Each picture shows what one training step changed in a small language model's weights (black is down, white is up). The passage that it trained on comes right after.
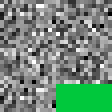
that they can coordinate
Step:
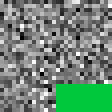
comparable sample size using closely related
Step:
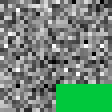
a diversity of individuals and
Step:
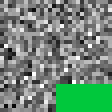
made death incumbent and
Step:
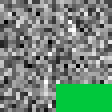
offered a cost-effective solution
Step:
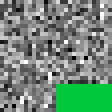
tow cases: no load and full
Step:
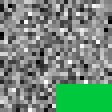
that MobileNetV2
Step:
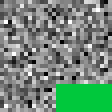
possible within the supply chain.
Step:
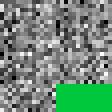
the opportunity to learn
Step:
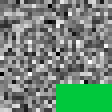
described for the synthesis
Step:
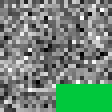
modern uplift among the
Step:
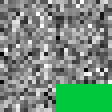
when did it emerge?
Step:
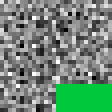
the DAgger [16]
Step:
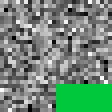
Blockmans ⁷
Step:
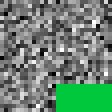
strictly maintained, and
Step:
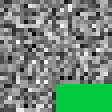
countries in this field and the
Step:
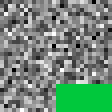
four serial PMSA
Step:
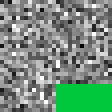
in effect. In conclusion,
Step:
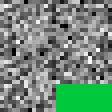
predicted values as shown in table
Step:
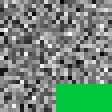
and Background Rapid
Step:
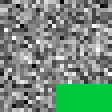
field. I am grateful to
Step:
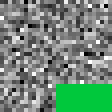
bronchitis is not
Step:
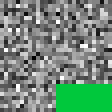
Haragannavar V.
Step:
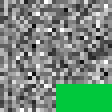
B. Questionnaire
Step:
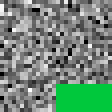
were set: - study the chemical
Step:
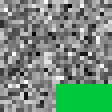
1) on mealy bug population
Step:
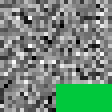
market. Technological advancements,
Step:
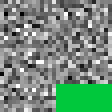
(Unit H). As we
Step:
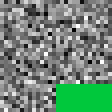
was approved by our ethics
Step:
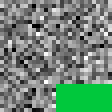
and $\mathcal{G}(n - x
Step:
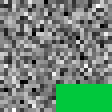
Strongly Agree.
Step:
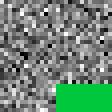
Orivri (Thame/
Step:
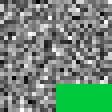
for their children's educational and
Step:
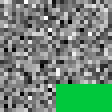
and leadership, financial
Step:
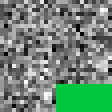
uterine pathology and
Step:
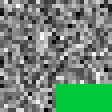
| Rarefaction curves of
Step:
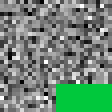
precipitation especially during to
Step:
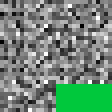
the large north-facing
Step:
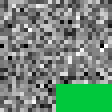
mobility in solution, and to how
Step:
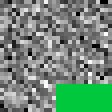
(t), electing black
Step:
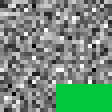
respectively. Let N^2 be the
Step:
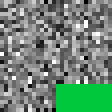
which stakeholders who mentioned
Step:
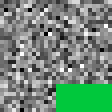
modulo are implemented.
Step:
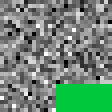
impact of other variables that cannot
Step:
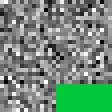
skinfold thickness. To
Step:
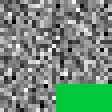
and Light Industry.
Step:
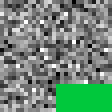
of life, as part of curving the
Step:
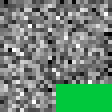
targeted online ads to
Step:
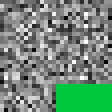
people using cellular communication is continually
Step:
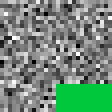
company will have the same first 24
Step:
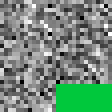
were originally isolated from
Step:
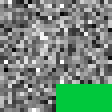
Çiçek and
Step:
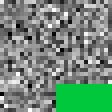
and its possibilities of change.
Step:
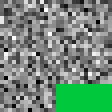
neither born of a
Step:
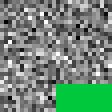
Children on the Move –
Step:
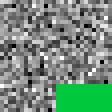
categories, please
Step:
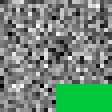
several strategies carried out, then
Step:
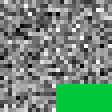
of work. Relaxation can be
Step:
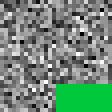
of information technology in education. Based on
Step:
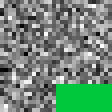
safety hazards,
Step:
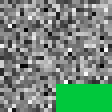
the modified nonlinear
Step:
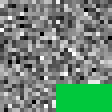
implementation of the Gapura
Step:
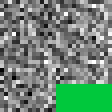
to study the philosophical
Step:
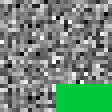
otherwise. During typical
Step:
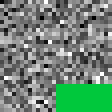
- \beta_\theta T
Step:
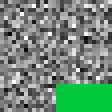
regions of Indonesia. The
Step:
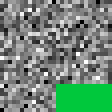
on histopathology and habits
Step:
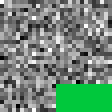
specific dermatoscopic
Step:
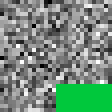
can inspire new insights.
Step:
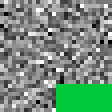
can be represented in n ways as
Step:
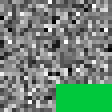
(2022) emphasized that
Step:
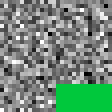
mutuality in learning where both teachers
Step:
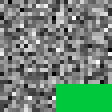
by different strategies) that can be used
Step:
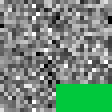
advantages that artificial
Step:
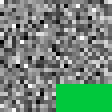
that carbon source,
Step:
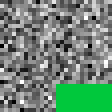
- Last input from you: what is
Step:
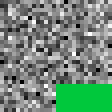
photograph Figure 4 artificial
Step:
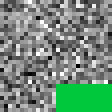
but is the European ecosystem
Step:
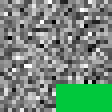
Dimensions are given in mm
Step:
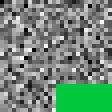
learning algorithms improve, and the future
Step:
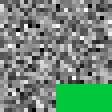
Ideal Solution WNDM
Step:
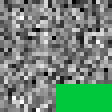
size of the mechanism small while still
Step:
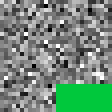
inputs % organic farming
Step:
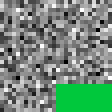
resulted from the publication name
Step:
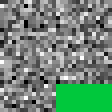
transdermal therapeutic
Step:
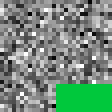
WHO World Health
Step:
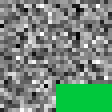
power ($t = 30$ s to
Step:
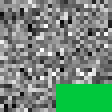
and product quality. For instance,
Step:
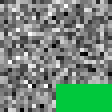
ejection fraction under
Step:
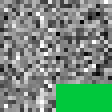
games? If so, what
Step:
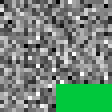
approach based on a literature review,
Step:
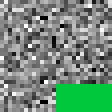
concentration is calculated as follows.
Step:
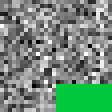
Visual Basic program
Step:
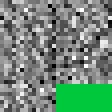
are reported and discussed. We have
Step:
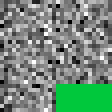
from women by culture and
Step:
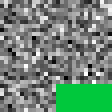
support this: Farmers'
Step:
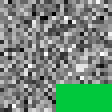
after 1 wt. % CNF
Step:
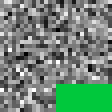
on the linear actuation of
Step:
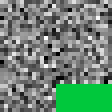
are suppressed from professional
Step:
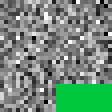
workshops are not alone in
